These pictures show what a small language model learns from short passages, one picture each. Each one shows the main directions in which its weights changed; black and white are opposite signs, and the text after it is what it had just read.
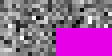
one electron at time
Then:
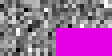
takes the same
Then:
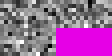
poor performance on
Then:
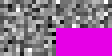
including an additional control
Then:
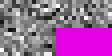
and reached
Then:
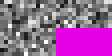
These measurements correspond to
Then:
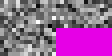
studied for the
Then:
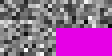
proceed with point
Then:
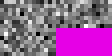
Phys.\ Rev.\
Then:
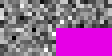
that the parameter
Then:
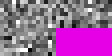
induced charge at
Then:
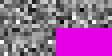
of shell
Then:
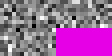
(a) is
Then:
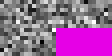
of the build
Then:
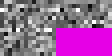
were historically
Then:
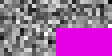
of the machine
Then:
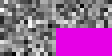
presented a protocol
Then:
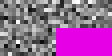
of Space,
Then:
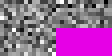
work in the
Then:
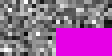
to perform a similar
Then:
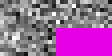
and the size of
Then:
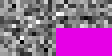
reduced flow paths
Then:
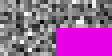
a perfect
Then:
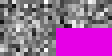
owned and thus
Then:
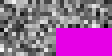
2020 Introduction The
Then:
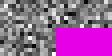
advantage of our
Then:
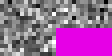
at 10 and it
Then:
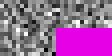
split into its
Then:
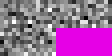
small values of the
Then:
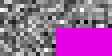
were also raised
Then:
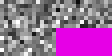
Support Vector
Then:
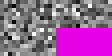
mechanisms, to
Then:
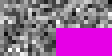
and, above
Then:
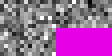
supply has
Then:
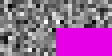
leptons are
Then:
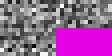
in this publication
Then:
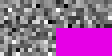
<- Work
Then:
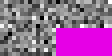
system can become an
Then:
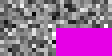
space-time where
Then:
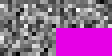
agent within a
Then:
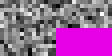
the demographic
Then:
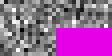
valid connection In
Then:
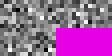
is of course
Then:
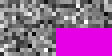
the numerical solution of
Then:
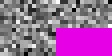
of the product
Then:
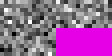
Lead if
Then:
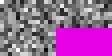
introduce a
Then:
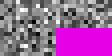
or vital
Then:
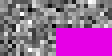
affect markedly
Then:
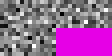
tied the representation
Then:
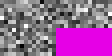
that personal factors
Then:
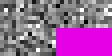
II genes
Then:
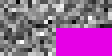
differ significantly from
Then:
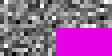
sampling technique was
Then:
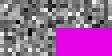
mean molecular weight
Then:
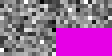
to the planar
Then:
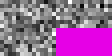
the active role of
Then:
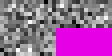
an alternative,
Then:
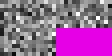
the memory usage
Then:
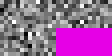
consistent representation of
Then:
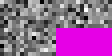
ease of
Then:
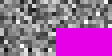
of the available
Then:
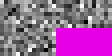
parameter $q$
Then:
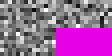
for black people especially
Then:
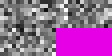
in the latter
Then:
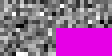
To ascertain
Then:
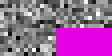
the valley
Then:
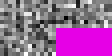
a solution of the
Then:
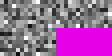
sensors and magnetic
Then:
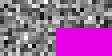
as weak integration of
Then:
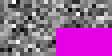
scenarios, and
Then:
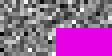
to quark mass
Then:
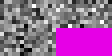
when not needed.
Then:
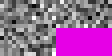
computation is carried
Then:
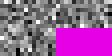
define a common
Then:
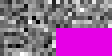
labile system in
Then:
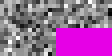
gained from
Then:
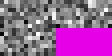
demonstrated by the
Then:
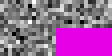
analysed using
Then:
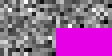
to minimize program
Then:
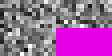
the same model but
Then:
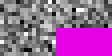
comb repair 6
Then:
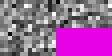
momentum expansion of
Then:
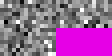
level NS –
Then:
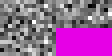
photon to pass
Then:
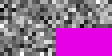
that preserve
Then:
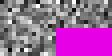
different DAT.
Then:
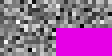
of the jet
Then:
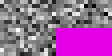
of GR with
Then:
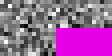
Allen &
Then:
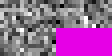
the mechanism for the
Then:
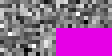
the edge model.
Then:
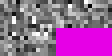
all $\varphi
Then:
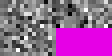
an average of
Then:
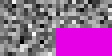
communities to
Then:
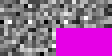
original 2-D
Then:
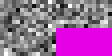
direct space from
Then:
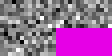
profile, that
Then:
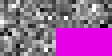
education decisions and
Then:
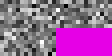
with each participant
